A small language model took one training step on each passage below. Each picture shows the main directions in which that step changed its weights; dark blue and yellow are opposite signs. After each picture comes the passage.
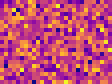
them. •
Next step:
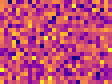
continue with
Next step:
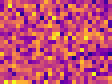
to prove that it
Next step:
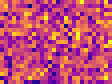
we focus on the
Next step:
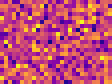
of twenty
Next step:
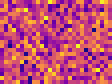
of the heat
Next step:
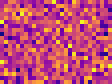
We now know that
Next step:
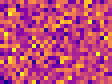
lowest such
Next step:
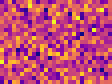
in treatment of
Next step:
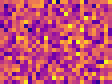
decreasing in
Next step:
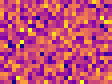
Machine learning
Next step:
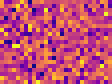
increase in cost
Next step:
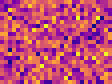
III and
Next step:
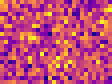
analysis and estimates and
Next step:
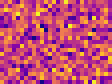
metric given by
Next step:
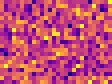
Simple finite
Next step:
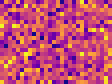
added to
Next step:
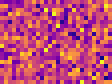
certain boundaries
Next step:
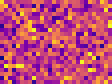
difficult to
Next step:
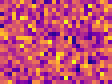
cooperation and
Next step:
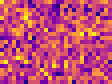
the influence of
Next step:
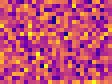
in the chain
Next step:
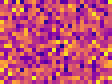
guided pathways
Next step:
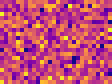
Markov chains with
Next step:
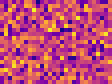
effect of particle
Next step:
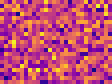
be obtained for the
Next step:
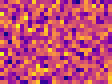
with most derived from
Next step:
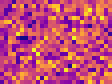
a central
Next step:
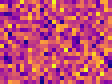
nature, and
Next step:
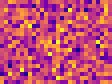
product is the more
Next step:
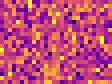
in the case
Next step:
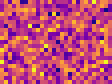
of the Weyl
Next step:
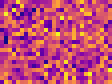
a unified form
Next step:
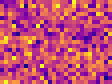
a growing interest
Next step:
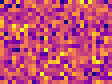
values embedded in
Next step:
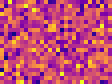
achievement of
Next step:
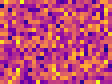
radical solutions
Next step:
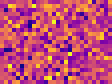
$e$ is
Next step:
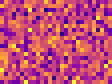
Figure 3 below shows
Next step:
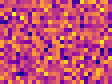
maximal initial velocity of
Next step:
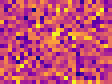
the voltages
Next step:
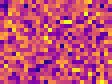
1$ such that
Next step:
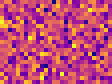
accepted by
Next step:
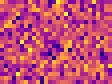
Further, the
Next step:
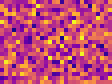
an active role
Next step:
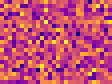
be evaluated for
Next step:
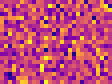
The categories of
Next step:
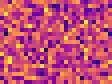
où la
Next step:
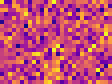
show in the
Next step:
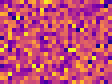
If there are still
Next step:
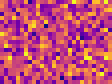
that they have the
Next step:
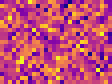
while the number of
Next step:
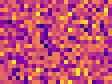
obtained by taking the
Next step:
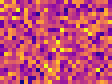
stress for the
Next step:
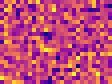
(anation rate
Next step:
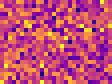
is to study the
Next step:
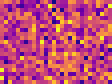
work captures
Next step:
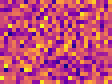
Similarly, we
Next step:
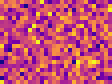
language practices and
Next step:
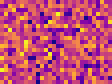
true. Since we
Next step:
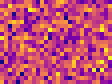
grading of the
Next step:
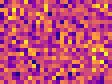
those used under
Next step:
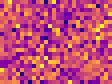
IPAL system
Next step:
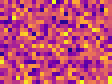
token from
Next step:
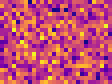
with Eckman
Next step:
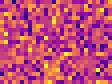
states in the
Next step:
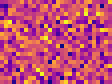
F$ such that
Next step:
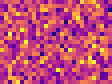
values, and
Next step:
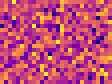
than just one of
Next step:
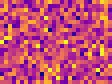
boundary of the
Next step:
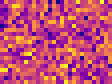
is a modular
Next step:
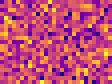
and then by
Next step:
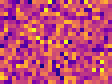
both strength
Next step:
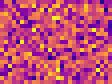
well to the project
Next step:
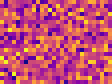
systemic challenge
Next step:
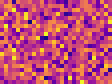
verified. The
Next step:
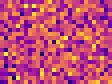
is to observe
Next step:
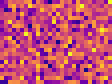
$s \in
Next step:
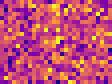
the composite
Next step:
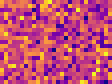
we will assume that
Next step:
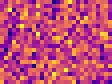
respect to the vertex
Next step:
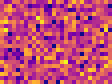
that \bas
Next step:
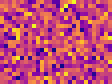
but also increases
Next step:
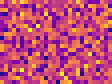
variations are
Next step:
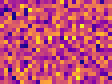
data above,
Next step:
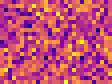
Theorem is a
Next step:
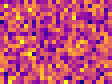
board is
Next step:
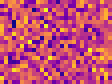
classification performance of
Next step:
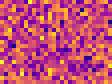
have shown their power
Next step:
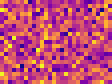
are used for
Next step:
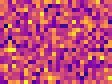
zero. By
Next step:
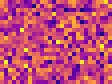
tablet, but
